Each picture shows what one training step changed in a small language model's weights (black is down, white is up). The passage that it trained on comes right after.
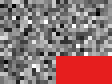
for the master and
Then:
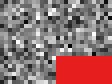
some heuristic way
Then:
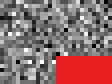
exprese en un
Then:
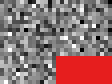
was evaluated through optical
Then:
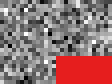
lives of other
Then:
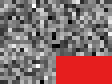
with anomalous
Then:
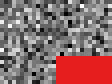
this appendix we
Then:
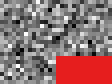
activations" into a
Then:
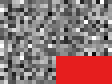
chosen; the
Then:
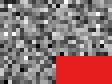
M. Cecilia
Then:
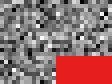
equivalent to
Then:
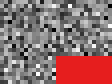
computing dynamic state
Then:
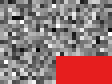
Density Profile
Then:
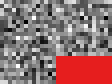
distributions taken from
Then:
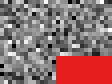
our approach increased the
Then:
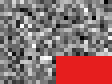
7. Panel
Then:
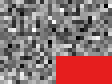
of the interaction between
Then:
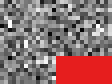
parameters that fully
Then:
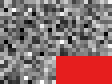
одним из
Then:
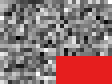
\Lambda \right)
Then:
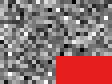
approximated RWA
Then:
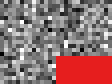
the spin splitting
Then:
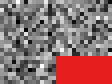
práticas, os
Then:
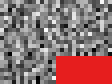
of maximum
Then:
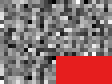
is quenched into a
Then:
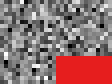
to enhance the
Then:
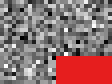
a UNB,
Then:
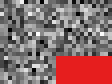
not mixing the
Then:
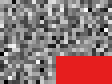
hazm qilish
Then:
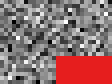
their relationship with
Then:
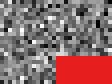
and ellipse
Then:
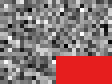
nodes i and j
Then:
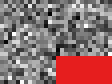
s pol'skogo
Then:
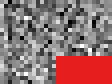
a longer period of
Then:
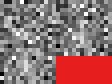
have not implemented the
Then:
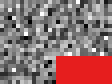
to increase income
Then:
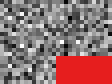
matter fields on
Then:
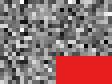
together with the
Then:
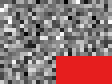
is in topologically
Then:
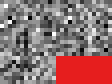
strategy for one of
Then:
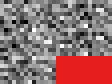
significantly from the value of
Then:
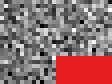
prevalence of
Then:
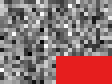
model can be generalized to
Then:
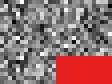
with a numerical
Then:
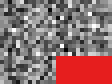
the relatively high
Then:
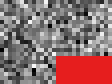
choice of the
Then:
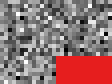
and most durable effect
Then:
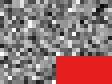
be utilized during
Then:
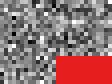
Sino que,
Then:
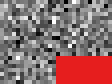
(ICT) at any
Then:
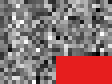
do Partido
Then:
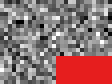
As pulmonary
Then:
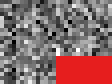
student respondents are
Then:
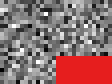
tiene osté
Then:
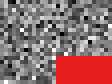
which point the cooling
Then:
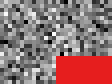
Influence of
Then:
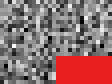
that are prone to
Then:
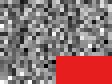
pressure distributions and
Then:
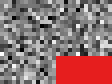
a natural tool
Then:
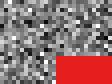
Голови та
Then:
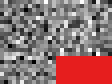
At present 248
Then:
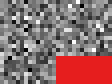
lower than those for
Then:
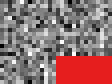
is being presented to
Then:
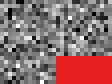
va yozma
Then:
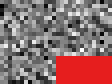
Verwendung der
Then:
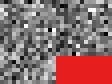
on the type of
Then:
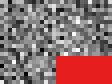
able to provide an
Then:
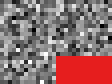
yili" ga
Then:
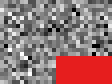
MVC. It is
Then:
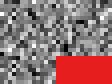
This regularization is
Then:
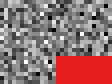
Each reaction was
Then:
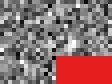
against persons
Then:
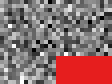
experimental evidence
